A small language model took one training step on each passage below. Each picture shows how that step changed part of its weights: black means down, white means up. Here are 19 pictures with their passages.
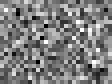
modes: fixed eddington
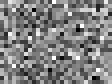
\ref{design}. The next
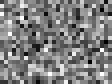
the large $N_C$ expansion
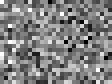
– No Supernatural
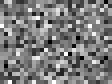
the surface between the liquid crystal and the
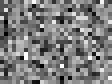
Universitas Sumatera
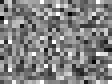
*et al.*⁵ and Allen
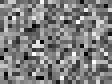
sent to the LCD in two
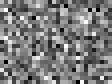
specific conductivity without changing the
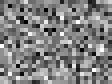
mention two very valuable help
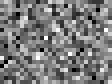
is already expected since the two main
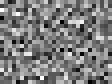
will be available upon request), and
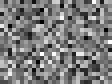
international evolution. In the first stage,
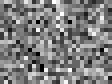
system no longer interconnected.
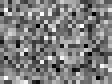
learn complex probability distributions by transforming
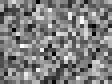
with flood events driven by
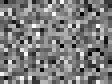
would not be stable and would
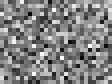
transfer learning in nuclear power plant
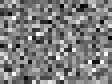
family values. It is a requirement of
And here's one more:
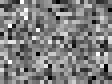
that other (crown
